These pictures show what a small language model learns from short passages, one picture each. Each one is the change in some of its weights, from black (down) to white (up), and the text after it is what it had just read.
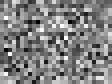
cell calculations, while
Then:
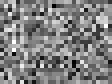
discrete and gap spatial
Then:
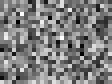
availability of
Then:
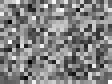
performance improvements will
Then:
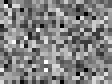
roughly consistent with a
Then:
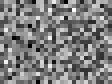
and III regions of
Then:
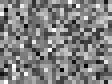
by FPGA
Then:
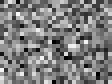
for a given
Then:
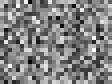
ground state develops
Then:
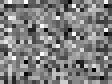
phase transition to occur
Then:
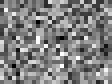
from the interaction of
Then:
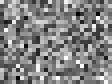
two asymptotic boundaries of
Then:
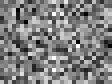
training scenarios. More
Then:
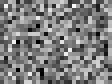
and their correlations
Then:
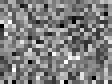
based on such simplified
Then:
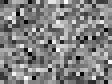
measurements requires precise known
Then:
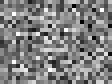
both distributions approach their
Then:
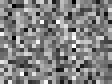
a convex
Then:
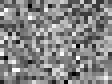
define a corresponding
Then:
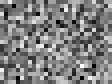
imaginary part of the
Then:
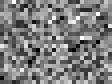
involving, for
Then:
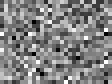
when the exterior
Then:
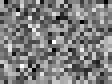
worth reminding here
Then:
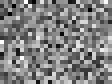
Distribution of the
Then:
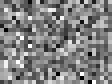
are formally valid
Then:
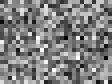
acceleration of protons
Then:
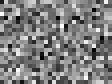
is set as several
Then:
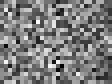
QCD}$ and
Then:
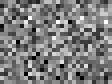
machine learning (in
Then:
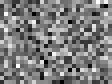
this paper we have
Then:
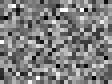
that perturbation fields left
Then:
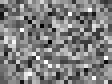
If we consider
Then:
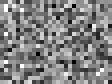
and computationally
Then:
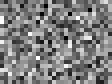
us that we can
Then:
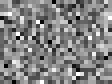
reuse. The
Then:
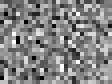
BVSW modes
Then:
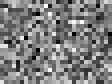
kHz, wavelength
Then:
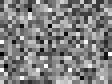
we verify that
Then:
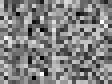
be easily avoided
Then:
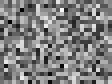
of Rome
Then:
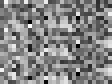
2$. Therefore,
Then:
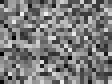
photon exchange are
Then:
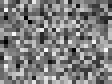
PLR (step
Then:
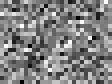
walk evolves
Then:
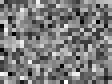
performed as a function
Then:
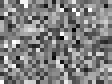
\smallskip Our
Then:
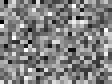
mirror body
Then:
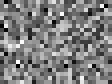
implemented by us.
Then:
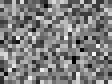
between two subsystems
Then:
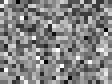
the polynomial loop contributions
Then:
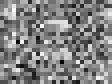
species). The grid
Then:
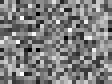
to each galaxy's
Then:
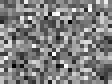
is the Lorentz relativistic
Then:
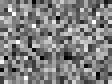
for trading via
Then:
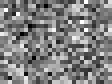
c) in a
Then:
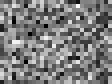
corresponding to the
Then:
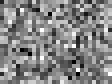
extra dimensions. This
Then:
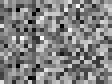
power draw throughout
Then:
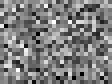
besides those already
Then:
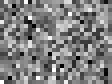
we present the basic
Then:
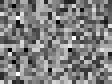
general structure of
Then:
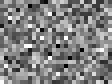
limit corresponds to a
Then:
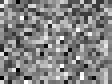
the generalized gradient
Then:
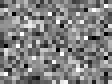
what's right,
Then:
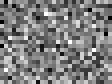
Infra Red
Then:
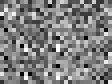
which is close to
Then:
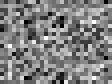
produced following the jet
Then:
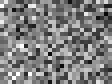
in the susceptibility
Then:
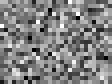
was given by Im
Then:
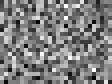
density of such objects
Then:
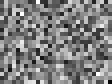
of probability elements
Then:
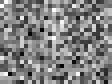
use the function
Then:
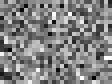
tractable numerically for
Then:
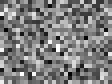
which can be further
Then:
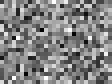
spatial patterns to include
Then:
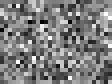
clear. % we
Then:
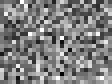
Our calculations of the
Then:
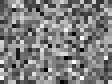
side of the
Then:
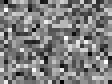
must be color
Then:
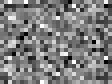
phase transition using a
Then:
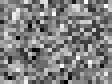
if the custom
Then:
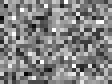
values relevant to the
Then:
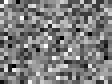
the range of angles
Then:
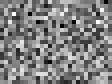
of radius directly from
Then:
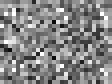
The tuning variables in
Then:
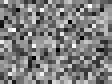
formal ones for
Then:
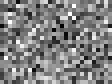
false $y$
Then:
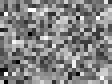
corresponding formula was derived
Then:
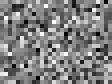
network, as shown
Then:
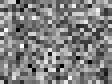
the reason for the
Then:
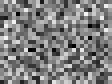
is sufficiently weak;
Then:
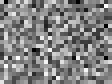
when driven by multiple
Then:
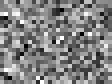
The lower value of
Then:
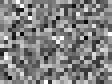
DeltaAI are
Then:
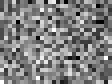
points of a
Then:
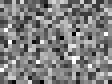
between any two
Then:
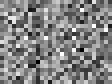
not suppress large
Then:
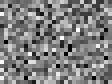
that the central intensity
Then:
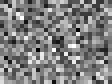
with a radius of
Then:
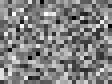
and it remains faster
